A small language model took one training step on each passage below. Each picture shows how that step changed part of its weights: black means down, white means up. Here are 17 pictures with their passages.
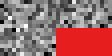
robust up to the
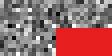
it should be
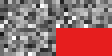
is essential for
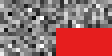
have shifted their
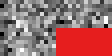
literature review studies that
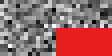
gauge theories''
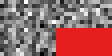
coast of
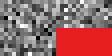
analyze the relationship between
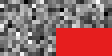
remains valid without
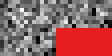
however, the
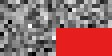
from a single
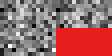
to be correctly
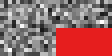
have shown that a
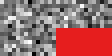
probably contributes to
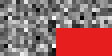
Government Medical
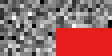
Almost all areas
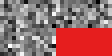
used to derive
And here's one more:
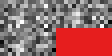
processes in the
